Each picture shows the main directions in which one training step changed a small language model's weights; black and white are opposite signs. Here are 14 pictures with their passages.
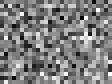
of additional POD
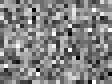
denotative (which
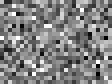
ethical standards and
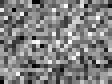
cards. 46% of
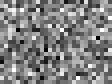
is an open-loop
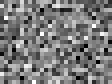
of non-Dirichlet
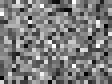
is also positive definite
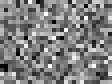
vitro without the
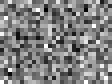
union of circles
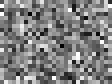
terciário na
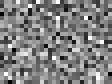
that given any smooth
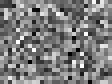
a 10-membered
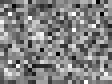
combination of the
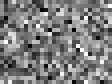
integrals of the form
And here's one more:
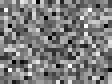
construcción y socialización
